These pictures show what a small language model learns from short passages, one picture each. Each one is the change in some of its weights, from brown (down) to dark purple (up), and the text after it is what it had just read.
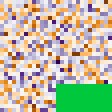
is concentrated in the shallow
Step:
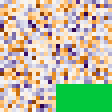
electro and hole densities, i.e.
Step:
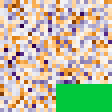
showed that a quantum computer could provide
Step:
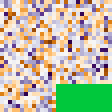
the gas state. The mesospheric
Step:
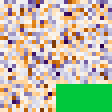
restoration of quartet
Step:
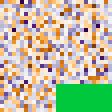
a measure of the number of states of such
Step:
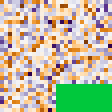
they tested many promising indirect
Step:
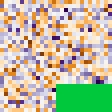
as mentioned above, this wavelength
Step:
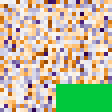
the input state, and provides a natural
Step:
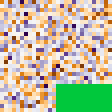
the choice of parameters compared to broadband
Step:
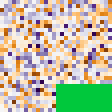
crude, but it is
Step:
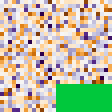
Interface (MPI) approach can
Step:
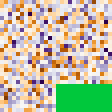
It is here modified according to the way
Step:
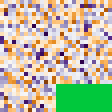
weak, because the position of the
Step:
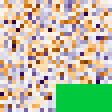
In the analysis of the polarization state of a
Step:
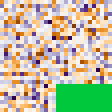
if the CR acceleration efficiency is
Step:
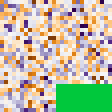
of the domain length $L(t)$.
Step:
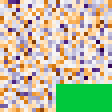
in excess production rates for dijets
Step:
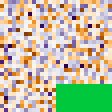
By following the same procedure as before, we
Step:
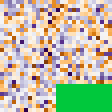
into two phases and thus do not
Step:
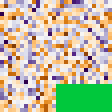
{the} inverse of the temperature.
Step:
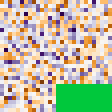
the envelope of the Fermi
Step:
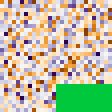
the uncertainties due to stellar evolution modelling
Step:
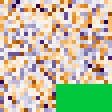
result is that the shocked flow structure
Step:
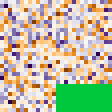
algorithm of Boston Scientific
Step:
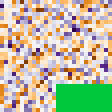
emphasizing the pivotal
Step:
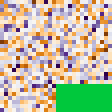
of these two energy spectra one measure
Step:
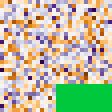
DR representation of the formfactor
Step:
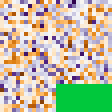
## IV. Conclusions Four
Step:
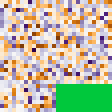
are shown as coloured
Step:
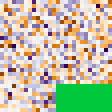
using frequency division multiplexing
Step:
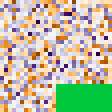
campuses, producing actionable
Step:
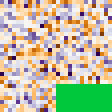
DNA sequence of this form can
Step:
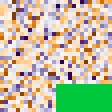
Eruptions Solaires
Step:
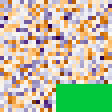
'special' but rather should be
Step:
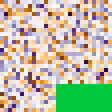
some ultrahigh energy
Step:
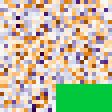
twice as fast as the single
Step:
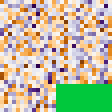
to the Cloud. In the
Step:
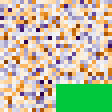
gray shaded window in panel
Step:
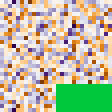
experimentally. In Sec.~IV we
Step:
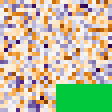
that intersect the optical axis at
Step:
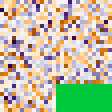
shows that results of ablation study}
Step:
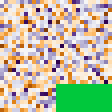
briefly introduce in this
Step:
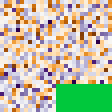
during the period extending from their
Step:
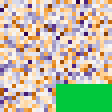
a set of transaction instances
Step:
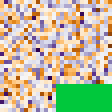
at the first stages after infall
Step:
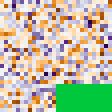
motion, as shown in SFig.
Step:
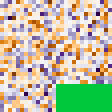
is an integral over exponentials, we
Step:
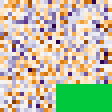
These findings expose the moat regime
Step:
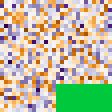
in particular a vertex of the
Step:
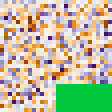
targeted. As the bottom panel
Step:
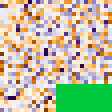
two reflectional wave packets,
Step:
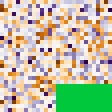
product [49, 50] metric is
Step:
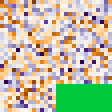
and the red curve the absorption in 6 cm
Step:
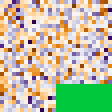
This user-friendly interface is
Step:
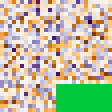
pixel positions of the image obtained
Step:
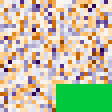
can specify a representation of the
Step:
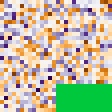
An antibody level of 15 produces
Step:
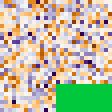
explain the MW's rotation curve in the
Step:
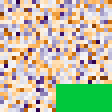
we therefore consider $m_{Z'}
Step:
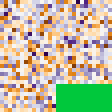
a pre-compensation routine
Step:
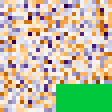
over every 10 epochs.)}
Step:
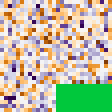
of an edge. \end{abstract}
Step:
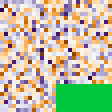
poorer Fe alloys,
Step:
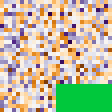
divergence-free field. For more
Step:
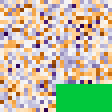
environment in New Zealand and
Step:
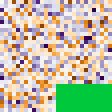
rise to a macroscopic
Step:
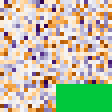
medium \cite{Landau},
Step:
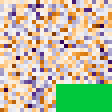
input state is $\ket{0}$ when
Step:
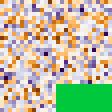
is provided by the force from the potential
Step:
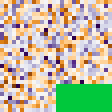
determines, for a given realization of
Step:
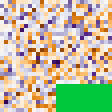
respondents think OSS is
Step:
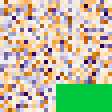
disk around T Tau S. C)
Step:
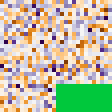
to proton rest-mass) dominated
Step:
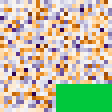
different from formulating an explanatory account
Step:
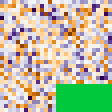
model with rock yielding showed
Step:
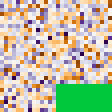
at around 2~mW of pump
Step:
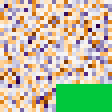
WDs. We then establish the
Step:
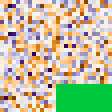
seed photons correspond a lower threshold of the
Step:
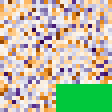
problems can certainly be solved by
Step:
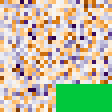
a flat Minkowski
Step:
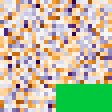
example (pseudo relevance
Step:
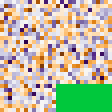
the width $\delta k_{x}$ of
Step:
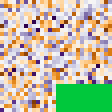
is just that––a
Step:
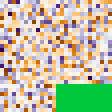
validated by comparing the results of the
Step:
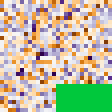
as seen in the micrograph [Fig.
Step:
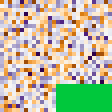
the special case where the transition-rate
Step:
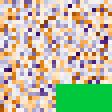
potential $A_\mu$, the Dirac
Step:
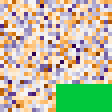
two approaches allows for full sorting of
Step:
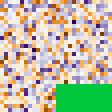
well. In particular, such quantum effects become
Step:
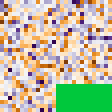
any, of the presence of DM
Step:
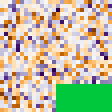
indicate how this can be achieved by using
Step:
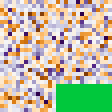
the IR effect of primordial
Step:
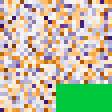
of the channel dispersion, the block
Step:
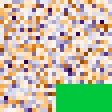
trying to push the performance
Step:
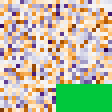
determine whether this similarity is a mere
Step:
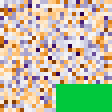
the PhC and amorphous structure
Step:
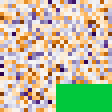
band gaps for higher ON current and
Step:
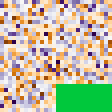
slow fields ${\tilde \psi}(x)$,
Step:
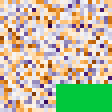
constructed by taking into account the
